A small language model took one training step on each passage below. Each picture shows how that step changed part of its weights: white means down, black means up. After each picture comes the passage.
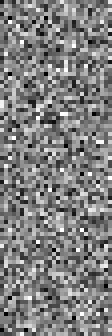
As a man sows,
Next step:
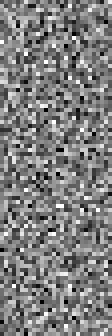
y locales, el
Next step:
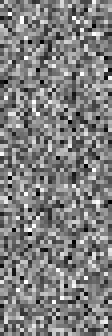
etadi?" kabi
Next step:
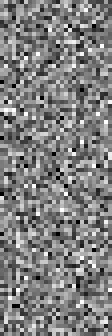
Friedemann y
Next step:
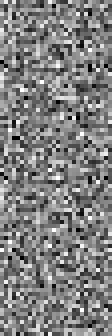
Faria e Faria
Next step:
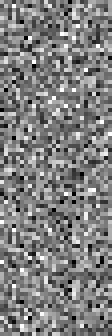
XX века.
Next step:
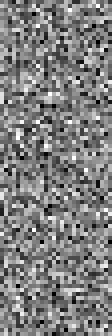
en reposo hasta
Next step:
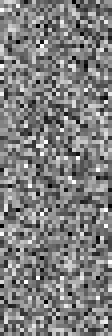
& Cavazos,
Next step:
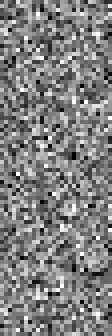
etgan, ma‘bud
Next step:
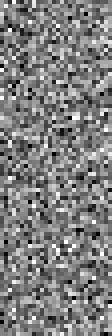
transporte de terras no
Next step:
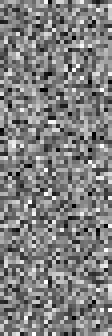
por el RCSMM
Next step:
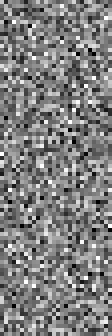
eficácia contra a
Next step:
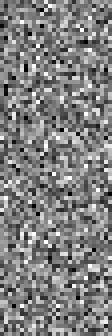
proposición de Ley
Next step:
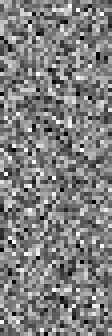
kelib chiqib,
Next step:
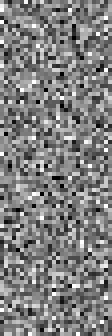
van grootte
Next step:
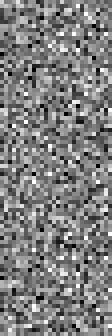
методик базага
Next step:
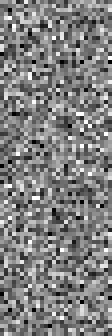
(чўкинди ва
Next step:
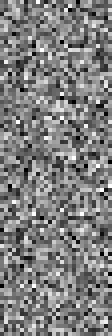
a João Rique
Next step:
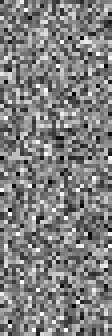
summary of the
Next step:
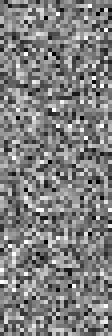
as a horse/an
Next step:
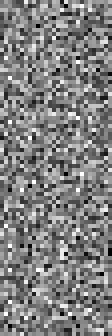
في مناطق
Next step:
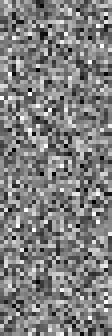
Batang Tarang,
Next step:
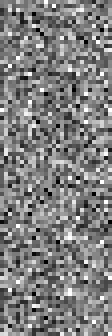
контекст, у
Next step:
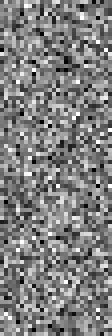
із них можна
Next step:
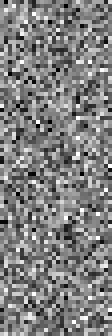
що вона каже
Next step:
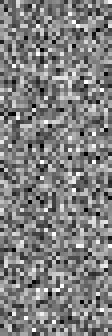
uchun olinayotgan
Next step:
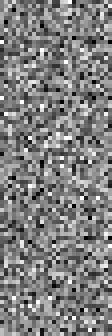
berapa banyak
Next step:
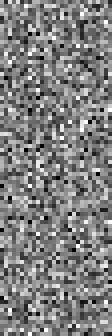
the state policy of
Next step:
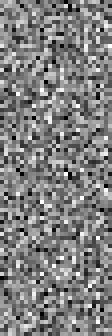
мови як іноземної
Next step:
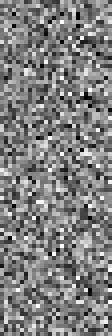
sahnalarida avom
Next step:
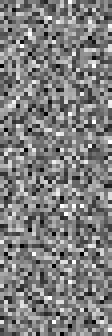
dengan informan berinisial
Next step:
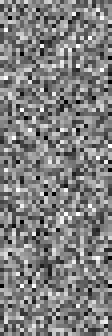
aes et libram*,
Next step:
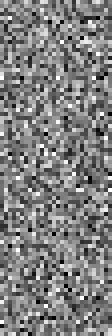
sentence and information
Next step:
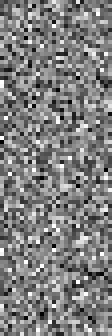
tarbiya asoslari.
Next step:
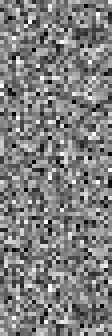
Chunki har bir soat
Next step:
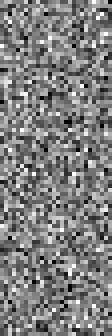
observação da parede
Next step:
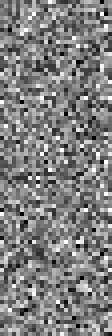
existen varias opciones
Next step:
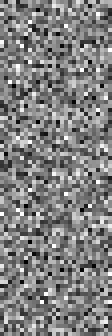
memiliki relevansi
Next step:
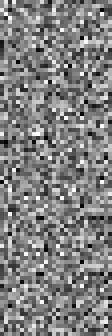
processes of dislocation
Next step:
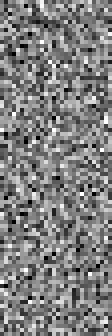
financières qui se
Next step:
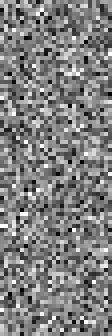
as pessoas do sistema
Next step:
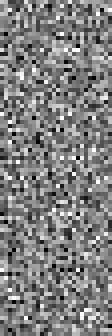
ҳамда таҳлил
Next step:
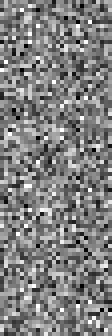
et les aide à
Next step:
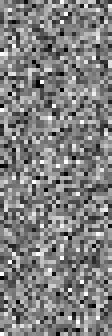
иловалар ва
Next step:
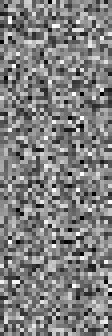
secara lebih
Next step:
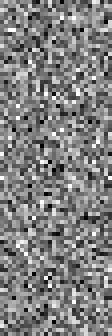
va olati madaniya
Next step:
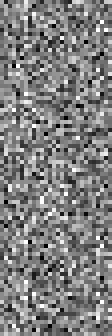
и языческими
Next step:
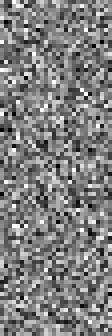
judge a tree
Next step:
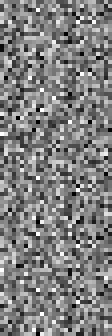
of the theory and
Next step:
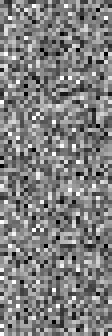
культур и
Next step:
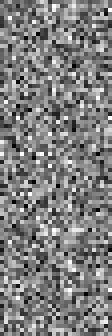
hohes Maß
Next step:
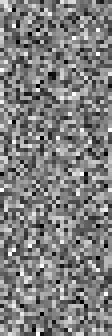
The etymology and
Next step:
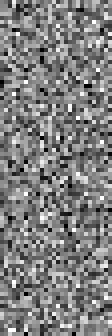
que ya no se espeja
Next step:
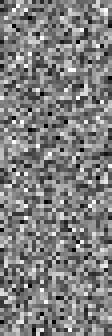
the curriculum,
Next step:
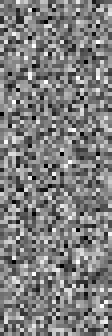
Danski MTR.
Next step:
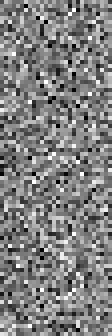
от зависимости от
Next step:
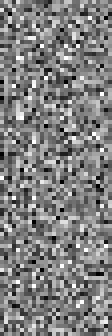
Rensing tergolong
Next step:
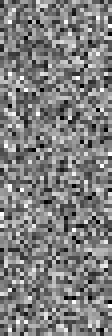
otro periodo de
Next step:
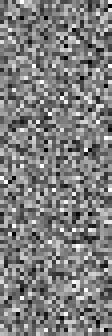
de víctimas”
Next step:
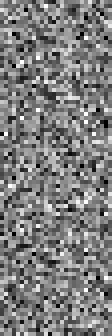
Fed által,
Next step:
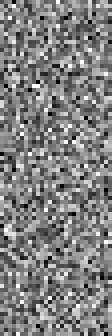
tramplin bo'la
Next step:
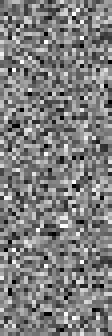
(In Russ.).
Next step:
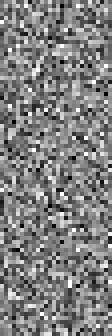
grupo ao qual
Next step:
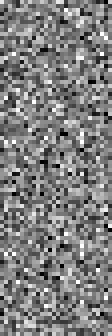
AND ITS
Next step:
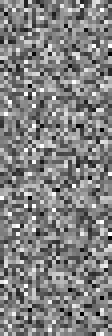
tashkilot tomonidan
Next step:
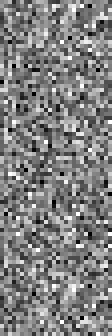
som såg
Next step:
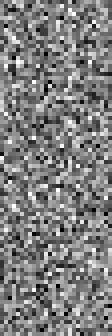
dapat lolos.
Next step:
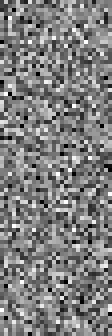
de formaldeído.
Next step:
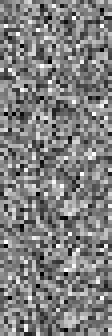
gouvernement, les
